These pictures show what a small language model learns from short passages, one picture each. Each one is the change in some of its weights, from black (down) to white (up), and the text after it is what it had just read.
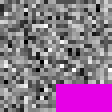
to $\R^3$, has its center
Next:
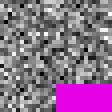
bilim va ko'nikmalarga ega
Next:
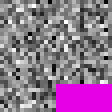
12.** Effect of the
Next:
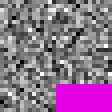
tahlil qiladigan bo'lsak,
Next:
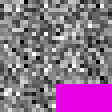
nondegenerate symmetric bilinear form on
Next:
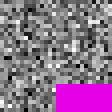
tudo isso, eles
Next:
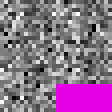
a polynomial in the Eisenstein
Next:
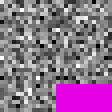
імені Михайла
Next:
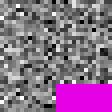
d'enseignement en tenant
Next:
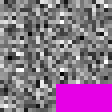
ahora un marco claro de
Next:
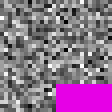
\leq (akn)^c
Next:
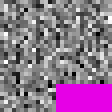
where $\sigma^0 = b -
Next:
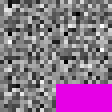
Чупрінова [16] та
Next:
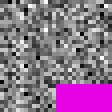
Hopf bifurcations with
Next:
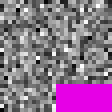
W., & Spencer, R.
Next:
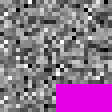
Tommaso d'Aquino
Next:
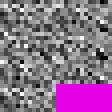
қанд ва бошқа
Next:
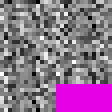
de la US para utilizar dos de
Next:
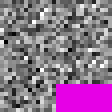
che arrivavano solo dai
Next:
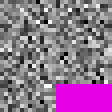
element of $G$ and expresses it
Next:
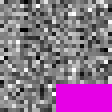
non-homogeneous risk models the
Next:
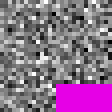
apropiación del espacio
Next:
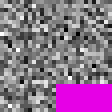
of $E$ is a row-finite
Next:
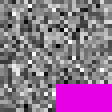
map is just the inverse of the original one
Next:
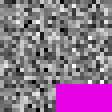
obviuos composition maps. Using the
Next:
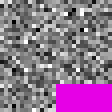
*GRAFFITI* E
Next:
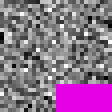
o'quvchilarga ona tili va
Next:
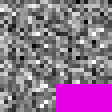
palavras-chave dos dez
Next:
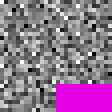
Perú tuvo el reto de
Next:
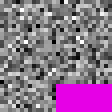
полную ответственность за
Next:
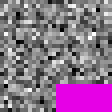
we are interested in the generic situation.
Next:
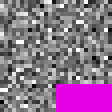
o'smirlardan iborat
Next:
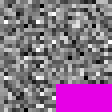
de análisis, los autores acuden
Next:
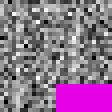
generate a sequence of solutions for the linear
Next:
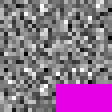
The structure of anthropocentric
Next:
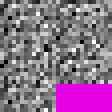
период и при переходе к
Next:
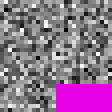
that in the DSC$(1)$
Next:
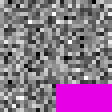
a sua individualidade. O aluno que
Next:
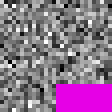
their properties} \begin{equation*}
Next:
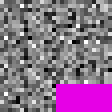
escrito, pero en este último
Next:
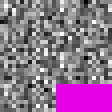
\eea \noindent{\em
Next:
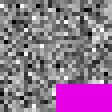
is induced by $\mathbb{A}^n
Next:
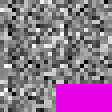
discussão desta revisão literária,
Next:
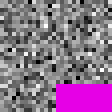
\rightarrow Y$ such that $Y =
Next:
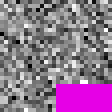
and Spearman's rho coefficients
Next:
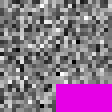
№ 1). На підставі
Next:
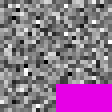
tahunan ke XVII
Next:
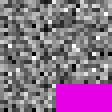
и катаклизмов
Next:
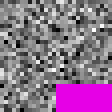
of matrix operations, we now define the
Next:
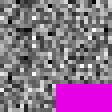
Так, наприклад, на
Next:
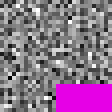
the map $\xi \mapsto \KET
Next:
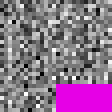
$X$ has no singular fiber and with
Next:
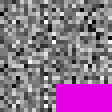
e^{\hhalf \sigma
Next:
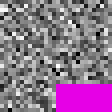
class} As we have explained in Section
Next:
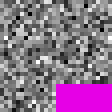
vida adulta. Começando pela
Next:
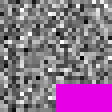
является локус HLA
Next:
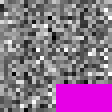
positive or copositive, then $\phi
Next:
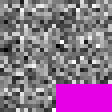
и даже некоторых
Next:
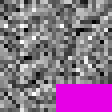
Abduraxmonova, N.
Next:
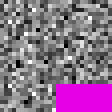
energy are satisfied up to machine
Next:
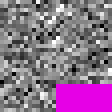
five different substructures, where
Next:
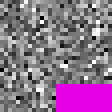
mais aprofundadas, impactando
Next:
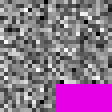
which is a breakthrough
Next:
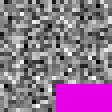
sector is parametrized by the asymptotic
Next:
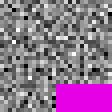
characterizations actually follow from the fact
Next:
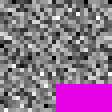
olishi mumkin bo'lgan.
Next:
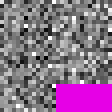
the trivial partition $I=I$, the
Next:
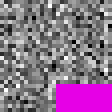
the axioms just stated. The
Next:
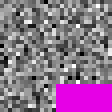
defined. Note $R(a)
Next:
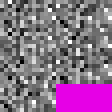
zaminimizni saqlab
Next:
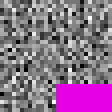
\left| \tau^{\mu
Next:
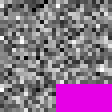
hisoblanadi. Hatto nomlanishida
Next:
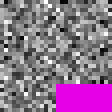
fuerza médica con una
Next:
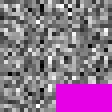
easy to see that this allow sampling
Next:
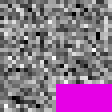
to define Chow-Witt groups also
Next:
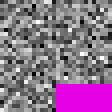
of computer accounting programs in
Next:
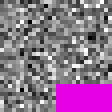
and $n\equiv 3\pmod
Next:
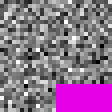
$u_o$ equal to the
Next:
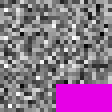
market and the researcher also saw
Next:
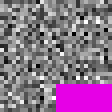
tornam uma realidade prática e
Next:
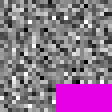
Using \beq\label{sharp}
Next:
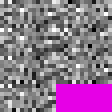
программы были тематически
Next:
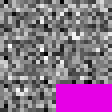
2050) geschätzt ca.
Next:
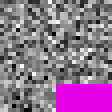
and $B_p$. That
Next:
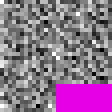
bog'liq murakkab
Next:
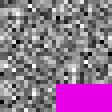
prove the main Theorem of this paper.
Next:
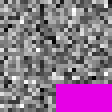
prove, by reversing these
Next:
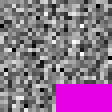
Therefore, the way to increase
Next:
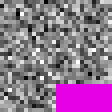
with D. Roose and K.
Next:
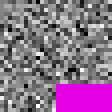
of $G$ with non-zero
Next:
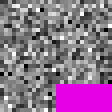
we must show that $\Psi^t$
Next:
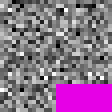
yangi yo'nalishlar uchun
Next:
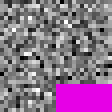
conditions are equivalent. ($a_4$)
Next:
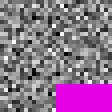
operator $\partial_{0}$ in
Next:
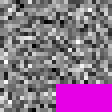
hisoblanadi. O'zbekiston Respublikasi
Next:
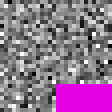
of the Pareto control policy
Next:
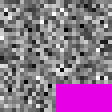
teóricos, que requer o
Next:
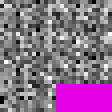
ўлчаш. 2.
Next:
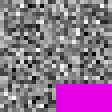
terem atitudes irracionais em
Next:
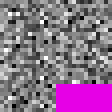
partículas de prepolímero
